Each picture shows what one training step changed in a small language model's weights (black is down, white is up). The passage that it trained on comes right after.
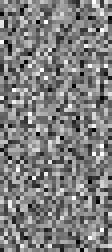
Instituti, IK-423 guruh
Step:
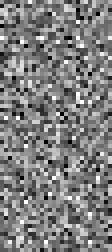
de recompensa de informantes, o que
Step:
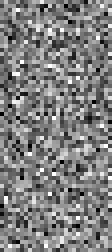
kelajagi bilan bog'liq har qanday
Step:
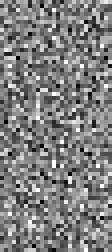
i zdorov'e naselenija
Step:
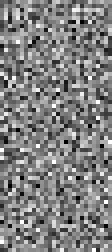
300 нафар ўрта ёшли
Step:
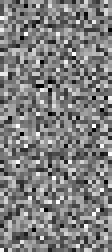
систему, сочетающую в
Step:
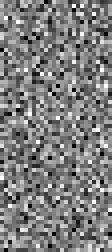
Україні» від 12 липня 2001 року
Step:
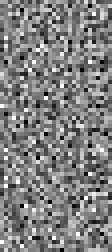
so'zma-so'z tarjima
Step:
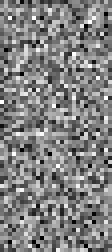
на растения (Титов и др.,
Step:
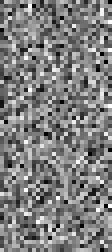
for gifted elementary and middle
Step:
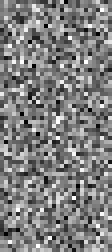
str., Russulales в горных
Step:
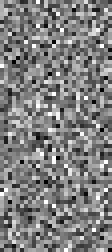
buitenwereld voordoende verschijnselen
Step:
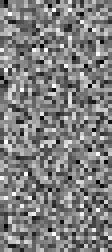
tão realistas? Só há uma
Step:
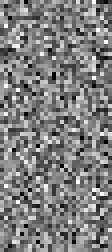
ham o'zlashtirishga harakat qiladi.
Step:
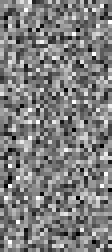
Tadqiqot natijalari shuni
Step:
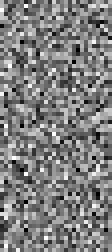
brasil interdisciplinaridade e
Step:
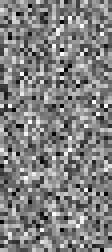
des éléments de différents
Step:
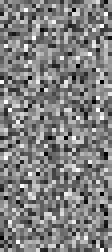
бошлаб, арабча сатр
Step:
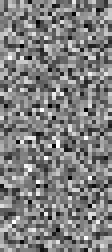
clássicas de identificação e
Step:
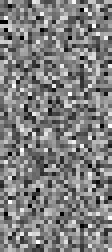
4 Dimensiones de Equidad
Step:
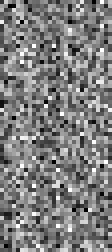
alimentos, y en el que cada alimento
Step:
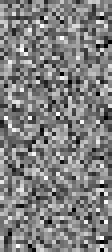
retombées économiques sur les
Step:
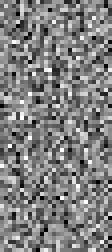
storage of agricultural products
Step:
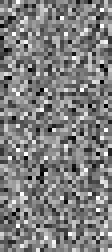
мажбуриятлар ва узоқ
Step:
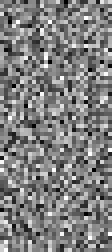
guruhlar bo‘lsa,
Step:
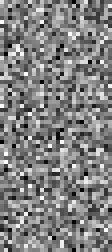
Usaha Milik Negara; 13.
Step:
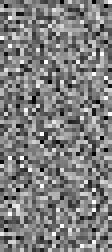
на следующие группы: -
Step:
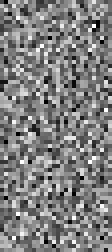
ва ҳоказоларга ҳам
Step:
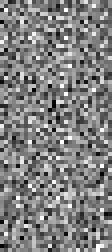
desautomatización de «Huma
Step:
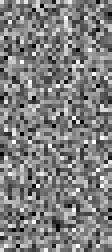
en het gebruik van de toe te passen
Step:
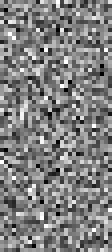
és a pedagógusoknak!
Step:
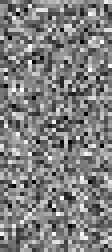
gelungenen Umsetzung. Hier
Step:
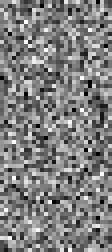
Baysal Üniversitesi Sosyal
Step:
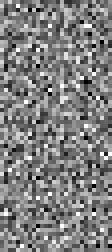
Економіка трипольської
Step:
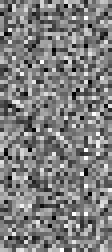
kuchlarini optimal joylashtirish hamda aholi
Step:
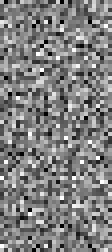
última década se han iniciado
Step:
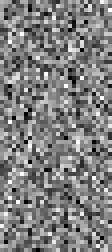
que o projeto está trabalhando
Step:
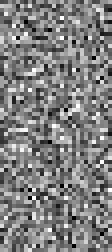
de McCarthy entrevistado en
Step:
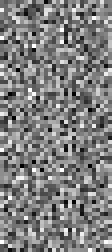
مُثل اشاره
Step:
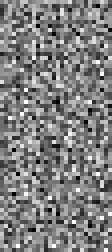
Irena Vipavc Brvar,
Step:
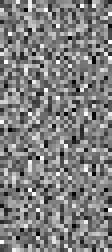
эга. Бўлимга оғир
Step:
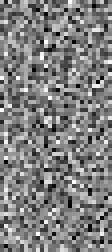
políticos de instituir impostos sobre o
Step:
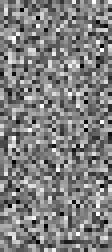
warga belajar percaya terhadap
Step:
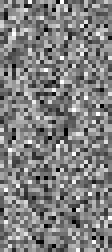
communiste », enfin parce que
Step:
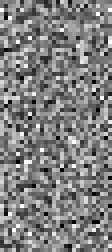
У. Анализ показателей экономической эффективности
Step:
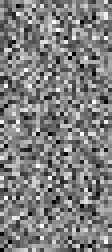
у основним и у секундарним
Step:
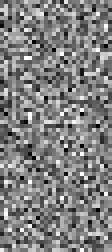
kuch». “Ma’naviyat”
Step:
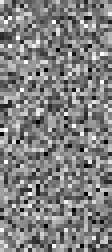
в сравнении с кандидатами с
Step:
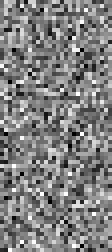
la actividad física debe de tener
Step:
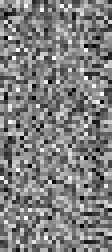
15. Jahrhunderts mit der
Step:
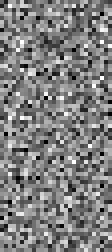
em indivíduos vacinados.
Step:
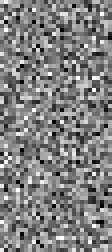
amalga oshirishning asosiy omiliga aylanadigan
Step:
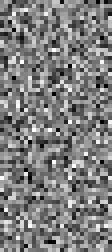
finance, corporate environmental
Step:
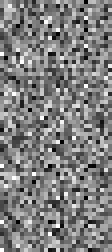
g/kg mg/kg
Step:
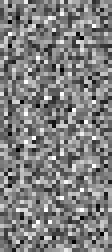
СОПТ, в данной работе
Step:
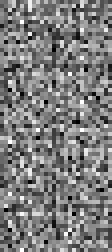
AD, Kunz R, et al.
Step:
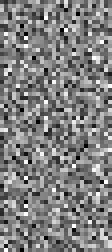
конфликта*. Институт за
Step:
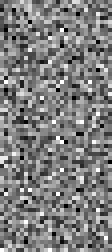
кропив'янкою Динаміка
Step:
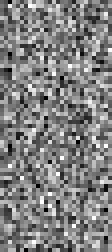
tahun 1999 tentang HAM di dalam
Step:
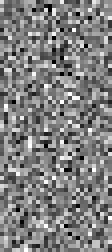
comportamento das despesas totais com
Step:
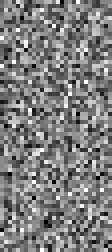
sociale et la marginalisation. Le
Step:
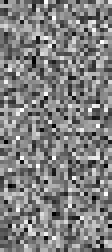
las tasas de manera equitativa y
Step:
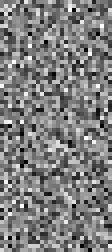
El informe afirma lo siguiente: En
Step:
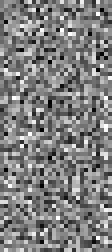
но и как историческое
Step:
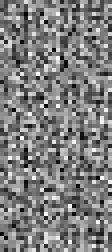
MUHIT ORQALI
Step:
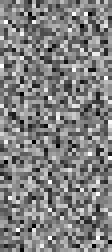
criatividade e a capacidade crítica.
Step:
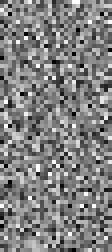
таблице 3. Таблица
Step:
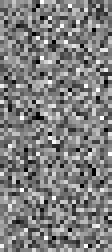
Musiqiy obrazlarga muvofiq
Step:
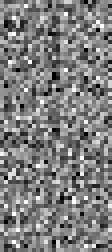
Shoira Nurzhigitovna
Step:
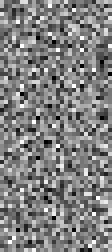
та моделі управління активами
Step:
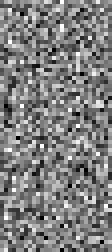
tusli bo‘z tuproqlari
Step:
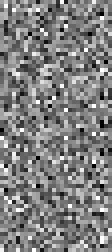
faoliyatiga doir 8 ta, maktab
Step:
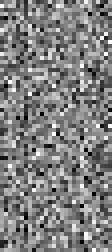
: Sangat Setuju S :
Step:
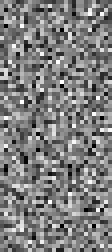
tadqiqotlaridagi fitonim terminologiyasi
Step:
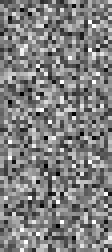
изделия. Начиная с
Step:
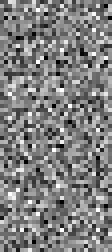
Hal tersebut sesuai dengan
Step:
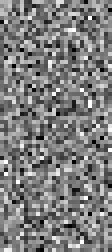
foi encomendado a um Escritório
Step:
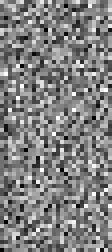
кўрсатувнинг ҳар бир
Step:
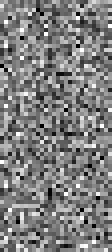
багатьох ЗП(ПТ)О,
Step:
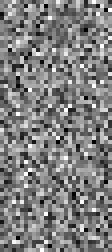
Universal tok motorining aylanish
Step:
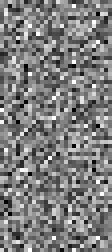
Qoraqalpoq tili va
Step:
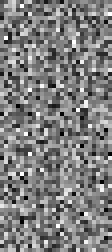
(...)” y estando el grupo
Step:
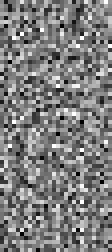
(JIF) veći ili
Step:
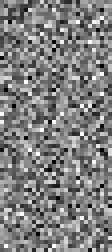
das oscilações cerebrais
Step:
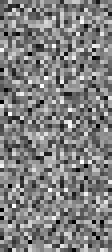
Поэтика / Ролан Барт
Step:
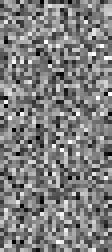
other molluscs.
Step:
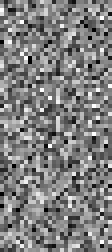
los hongos de la podredumbre
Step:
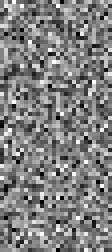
mejor futuro para las nuevas
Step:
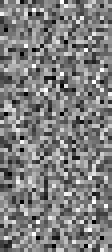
tizimi va zamonaviy vositalari,
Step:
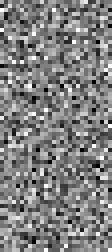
present study is an integrative literature
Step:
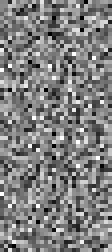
biroz shakli o'zgarish holda
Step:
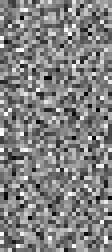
ўрганган ҳолда таркиби
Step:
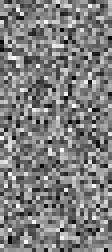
tecnología ha tenido un creciente auge
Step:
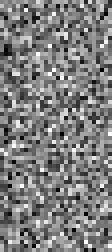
navida 37,0 kg ni va
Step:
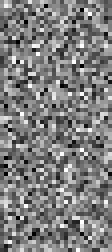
A., & Ring Kapitula, L.
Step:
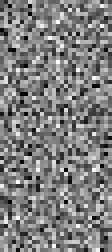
chiqarish va xizmat ko'rsatish
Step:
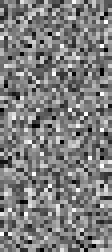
iste’mol predmeti hisoblanadi.
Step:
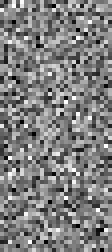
payda boladı. Sol
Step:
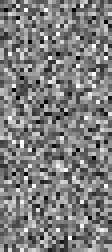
sente bem entre paredes de pedra
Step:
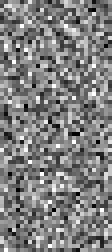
y del ser. Palabras clave:
